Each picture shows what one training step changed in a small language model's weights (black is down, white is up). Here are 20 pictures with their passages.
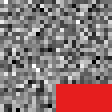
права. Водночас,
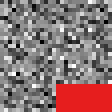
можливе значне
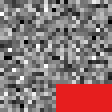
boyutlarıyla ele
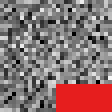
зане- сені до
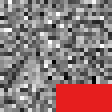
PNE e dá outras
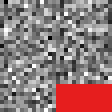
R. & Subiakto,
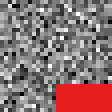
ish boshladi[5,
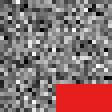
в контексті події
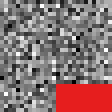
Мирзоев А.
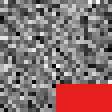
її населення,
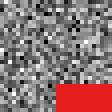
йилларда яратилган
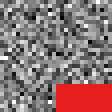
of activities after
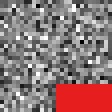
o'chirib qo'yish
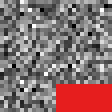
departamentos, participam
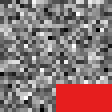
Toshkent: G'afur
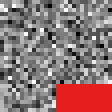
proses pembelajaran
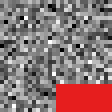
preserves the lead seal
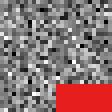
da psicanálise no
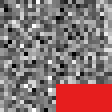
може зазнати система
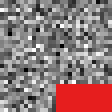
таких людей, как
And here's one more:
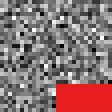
свою очередь,
